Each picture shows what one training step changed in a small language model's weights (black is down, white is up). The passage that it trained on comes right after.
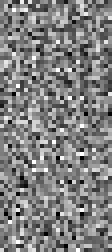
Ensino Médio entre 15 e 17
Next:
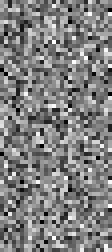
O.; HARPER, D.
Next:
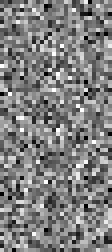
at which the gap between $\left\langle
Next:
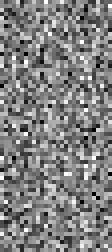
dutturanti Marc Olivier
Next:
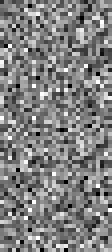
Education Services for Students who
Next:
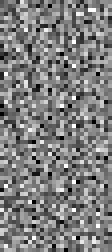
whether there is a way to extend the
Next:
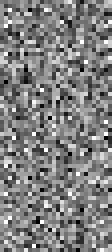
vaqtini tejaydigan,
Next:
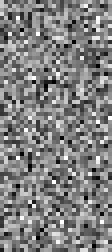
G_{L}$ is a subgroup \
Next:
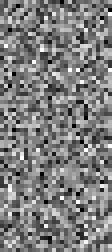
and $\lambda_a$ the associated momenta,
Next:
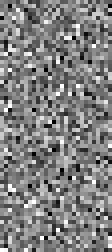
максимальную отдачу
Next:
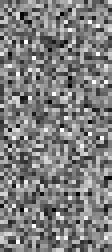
Hamming weight (i.e.,
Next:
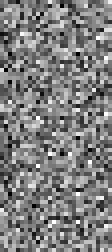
suitable temperature profile, suggested by
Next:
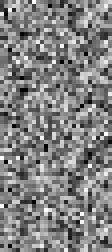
excitons in monolayer transition metal
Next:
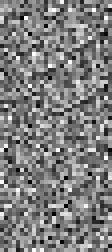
no âmbito ambiental traz uma
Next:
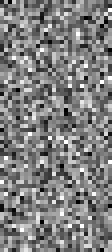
the Milky Way itself, there is
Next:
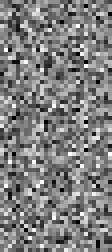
in place of $I_R$ and
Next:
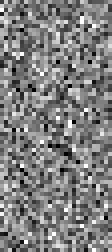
2-leg Hubbard model and
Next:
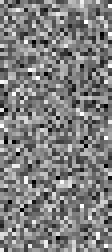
та їх інтеграції в
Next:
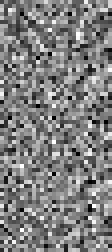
of the 2 and 3 chains in figure
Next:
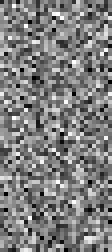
Epidemiological. Children.
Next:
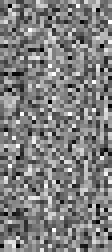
resulta numa disputa de gestos
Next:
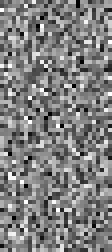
{\bf Boltzmann's
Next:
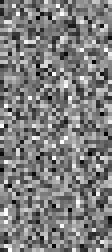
the parameters. Another methodology proposes a global
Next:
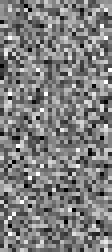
discuss the concept of simultaneity and the
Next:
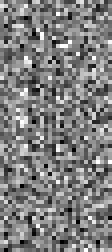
492 partecipanti. I
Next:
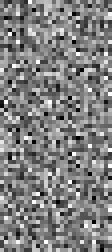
de audit intern. Procedura de
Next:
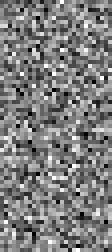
In this paper, using ideas from representation theory
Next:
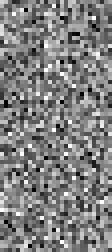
beriladi. Аннотация. В
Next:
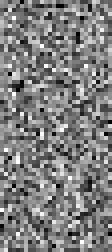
of the well, calculated on Haldane
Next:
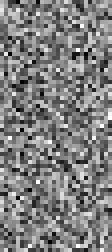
frame marriage as sacred, with
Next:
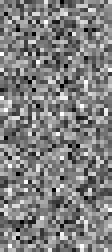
lattice calculations, a phenomenological value is
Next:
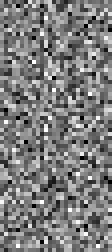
que dava novo alento à ação
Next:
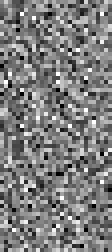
facilitate this, we sequentially ran
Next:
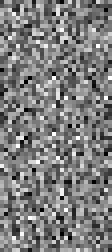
Hukum Kenotariatan
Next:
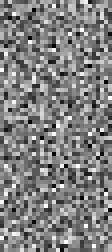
следует из Таблицы
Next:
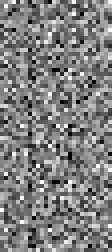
tizimining yagona aniq
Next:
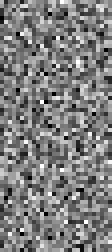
theories – since the experiment [1] is
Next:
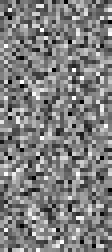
The median SFR is the median of
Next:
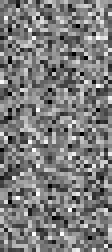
recorded the highest daily number of
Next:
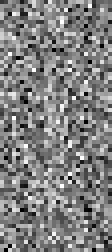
femme* *J'ai pensé
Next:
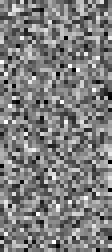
ámbito de la recepción, al
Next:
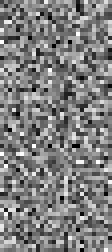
the entire simulation; an example is given in Figure
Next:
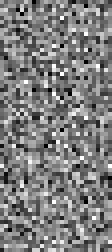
alinhei ao longo da minha
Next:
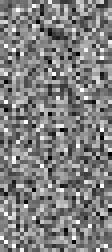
доктрині відсутній
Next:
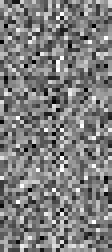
taqalishi mumkinligini
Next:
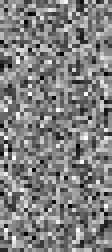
potential from a rapidly oscillating potential
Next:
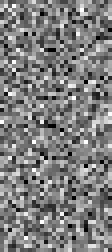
25-30, kechpishar
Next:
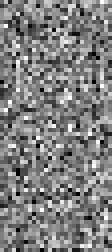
system, mainly comprised of a
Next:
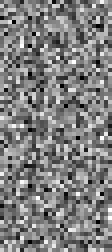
der Wissenschaften - [3]
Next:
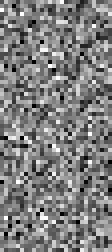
in black. Left panel: Mean radio
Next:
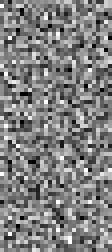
1. \end{equation} It should be
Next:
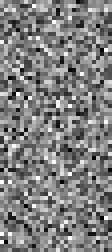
lines are fit as gaussians or
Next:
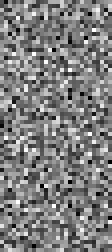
tiempo y disminuir los errores
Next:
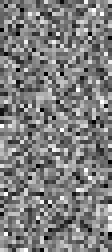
the user application, and its properties are therefore
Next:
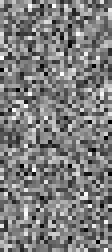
городка, ее стиль
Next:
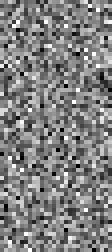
выявлено, 95% ДИ
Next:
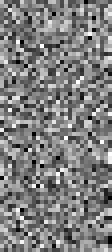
uch xonali sonlarni yozing.
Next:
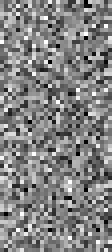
cp_prob} \end{figure}
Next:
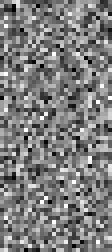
inferred from neutron-star formation
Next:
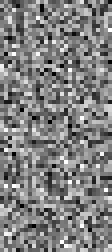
2MSV resource, the {\em
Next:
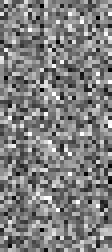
o pensamento sobre o livro e sobre
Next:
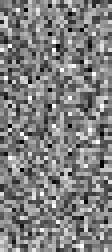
we replace one C atom with Si
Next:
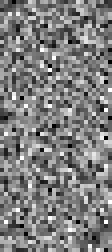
only as ``hints'' to the verifier
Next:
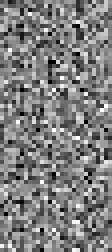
and positive amplitudes. In this case,
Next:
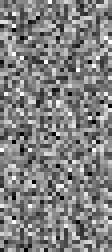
la promoción, el personal, de la
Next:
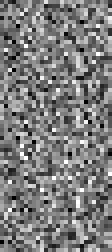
simplified as the work to align the residual
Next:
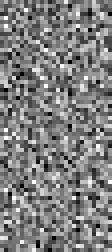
abundance of deuterium is most
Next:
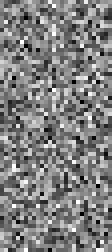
on the students' perceptions of
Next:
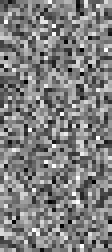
to the amplitude of the inverse process. One
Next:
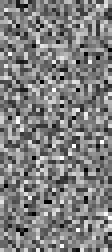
interest. It is clear that the selection
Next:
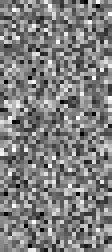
com um estudo realizado por Pearce
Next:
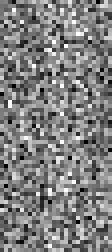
con personas de otras culturas, ya
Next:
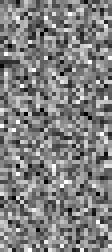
association---a dose--response consistent with
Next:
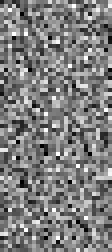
somou 17% da geração global de
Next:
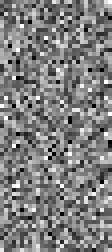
singdirish 210 Xoldorova
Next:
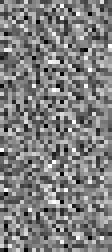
les documents et toutes les
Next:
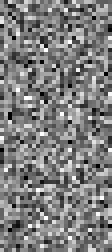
(1-$\sigma$) orientation angle for
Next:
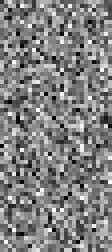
solucionar diversas situaciones problemática
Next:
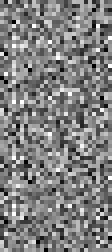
жисмоний меҳнатни
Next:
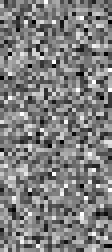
We typically run with 5-15 psi and
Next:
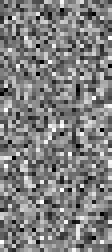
the point distribution traces the underlying density
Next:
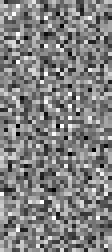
g'ayratli kishilar bilan
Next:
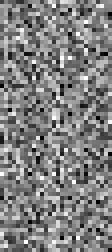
von **wenigen Personen**
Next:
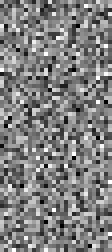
значення, наприклад, ISO
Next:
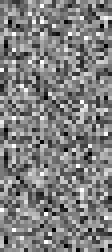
in calculations of accretion in the galactic
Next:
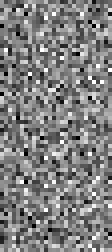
in Section~\ref{sec:evalua},
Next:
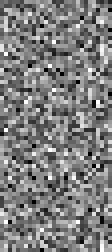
innovative computer technologies. In
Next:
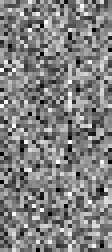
М.Р. О проблеме
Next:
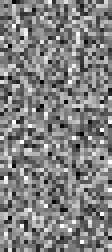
form of the massless fermions in terms of
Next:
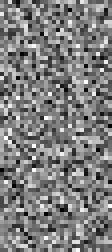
was invented as a way to unifiedly
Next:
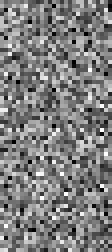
on sliding window time series prediction
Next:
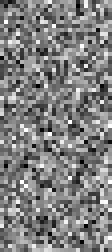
to the uncertainties on the critical external
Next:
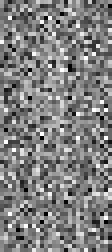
творческой жизни,
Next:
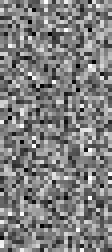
contact between the MAPI material and another
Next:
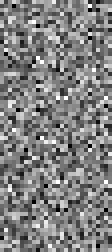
o‘rtoqlari Soyip,
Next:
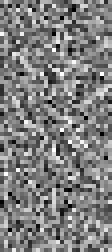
clinical examination at the
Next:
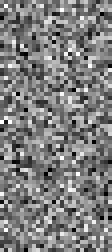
do ITE idealizado na Espanha
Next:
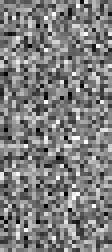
верхней и нижней
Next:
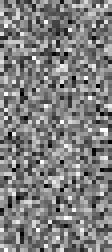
section 6. Finally, we conclude in
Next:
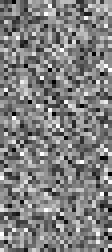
es de tipo descriptivo cuantitativo
